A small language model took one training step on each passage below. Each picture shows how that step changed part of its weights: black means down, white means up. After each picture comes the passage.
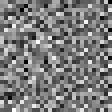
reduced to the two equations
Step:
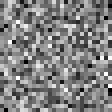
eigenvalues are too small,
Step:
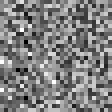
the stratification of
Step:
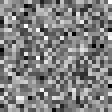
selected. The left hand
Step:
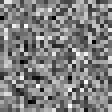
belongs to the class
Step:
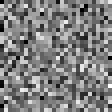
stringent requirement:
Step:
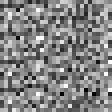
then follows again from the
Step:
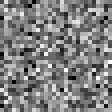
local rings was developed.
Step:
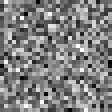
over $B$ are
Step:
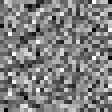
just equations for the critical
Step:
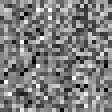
under the diagonal permutation action
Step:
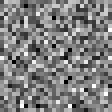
extends immediately to the case
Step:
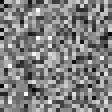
Thus, the rank curve
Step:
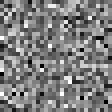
Consider a 10-D
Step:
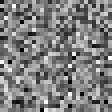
\\ It seems of course
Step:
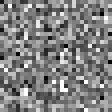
a {\em single}
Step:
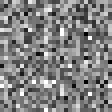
whose different variants were
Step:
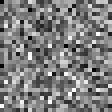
according to a PLP
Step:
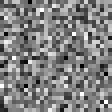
says that every contact
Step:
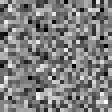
that generate that operator.
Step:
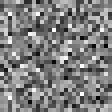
so we see that the
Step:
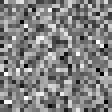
Poisson random variables will now
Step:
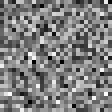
of the simple random
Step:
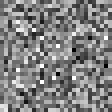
the assumption of Poisson
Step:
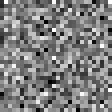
may occur only with
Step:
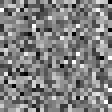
down-left for type
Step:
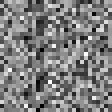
In this setting, the
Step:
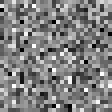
b$.} \] A similar
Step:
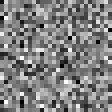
seems closely related to the
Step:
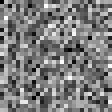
Anibal M.},
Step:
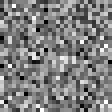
$Z$, with
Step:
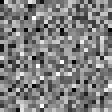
timelike hyperplane through
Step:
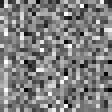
in engineering analysis,
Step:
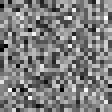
from patient to
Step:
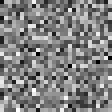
is transformed into
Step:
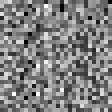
monochromatic arithmetic
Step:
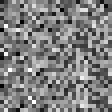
r$. \noindent Now
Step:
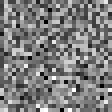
are not in ${\cal
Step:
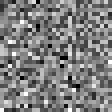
for such $\sigma$,
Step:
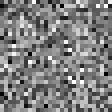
with $k(\overline
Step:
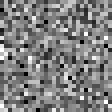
$j$-th column
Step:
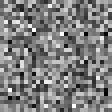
the energy allocation
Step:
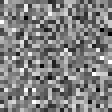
a blue particle
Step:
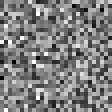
said above, by
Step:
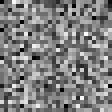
dg , Z +
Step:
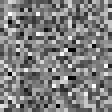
a similar way as it
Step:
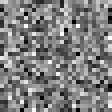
compare the driving
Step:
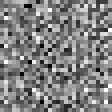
article we describe the
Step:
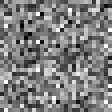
theorem result for it.
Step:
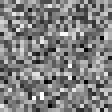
the fit of the proposed
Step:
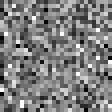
$G$ having all
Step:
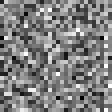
dependence on the data
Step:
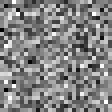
Note that this result also
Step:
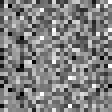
we have natural isomorphisms
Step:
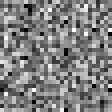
work is supported by
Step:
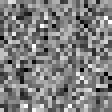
$X$ be compact
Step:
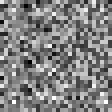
find that when setting
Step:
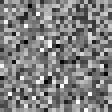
reduction over the weight set
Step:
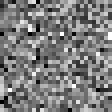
for $T\geq
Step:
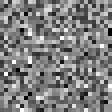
whose removal yields a
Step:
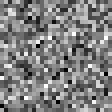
inequality and the fact that
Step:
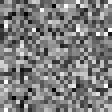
with respect to convolution.
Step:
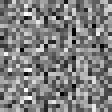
\Omega$. In
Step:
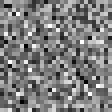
cusp $N =
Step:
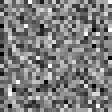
distributed as part of the
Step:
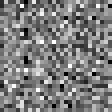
and provides a useful
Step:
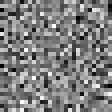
BDEXP &
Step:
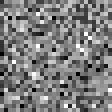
given $V$ of
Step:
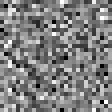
Suppose that in the
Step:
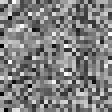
where $\lambda_s
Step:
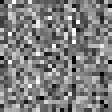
x} \right)
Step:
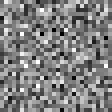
represents the total number of
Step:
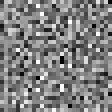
a positive real number,
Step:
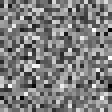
we can find a
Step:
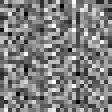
Cartier divisor on
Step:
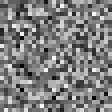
and the same holds for
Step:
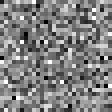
L, it is clear
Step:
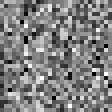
normalized Haar measure,
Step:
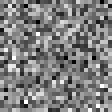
times to conclude that
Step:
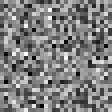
tensors are compatible with the
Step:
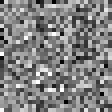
At the point $
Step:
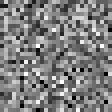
start from an occurrence
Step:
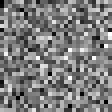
by multiplication. It is
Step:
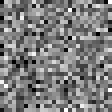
is not rank-preserving
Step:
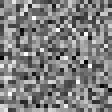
breves are understood
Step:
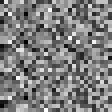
restricted to a dense
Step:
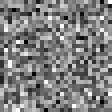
its merits}. Results
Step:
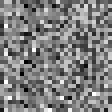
addressed in future
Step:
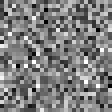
$ n \in
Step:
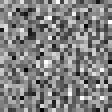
dual subdivision dual
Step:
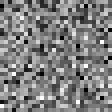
from routine induction
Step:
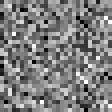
$R$ is
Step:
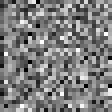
for Noetherian modules. For
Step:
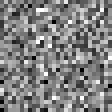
map between the corresponding Morse
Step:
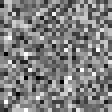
are biholomorphic to each
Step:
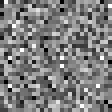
$\cF$ has
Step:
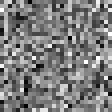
can smoothly immerse
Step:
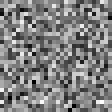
the MPC procedure
